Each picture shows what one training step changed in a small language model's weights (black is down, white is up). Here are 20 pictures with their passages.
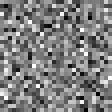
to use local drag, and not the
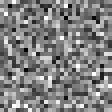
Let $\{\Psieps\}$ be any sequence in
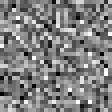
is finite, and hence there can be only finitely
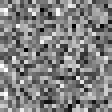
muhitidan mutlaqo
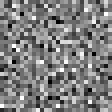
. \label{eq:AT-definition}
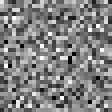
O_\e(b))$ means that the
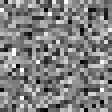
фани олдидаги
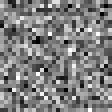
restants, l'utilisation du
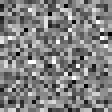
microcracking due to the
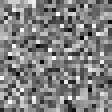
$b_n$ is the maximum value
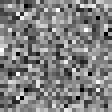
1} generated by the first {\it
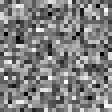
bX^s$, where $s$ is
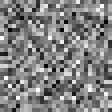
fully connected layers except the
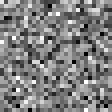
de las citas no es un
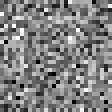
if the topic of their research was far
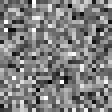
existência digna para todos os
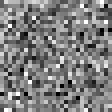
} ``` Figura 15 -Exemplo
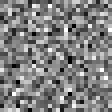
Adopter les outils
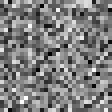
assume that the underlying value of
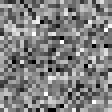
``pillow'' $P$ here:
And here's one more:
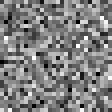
In fact, for any radial initial data
